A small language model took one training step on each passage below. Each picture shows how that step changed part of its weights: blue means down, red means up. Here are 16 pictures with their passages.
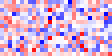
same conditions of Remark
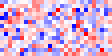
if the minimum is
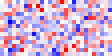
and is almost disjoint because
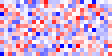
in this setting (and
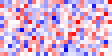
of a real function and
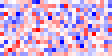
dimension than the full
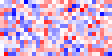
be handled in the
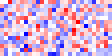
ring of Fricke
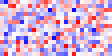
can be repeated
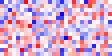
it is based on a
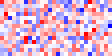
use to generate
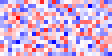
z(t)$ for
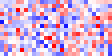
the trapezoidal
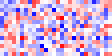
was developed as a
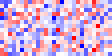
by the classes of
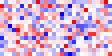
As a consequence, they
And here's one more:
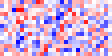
plane $\pi$ which
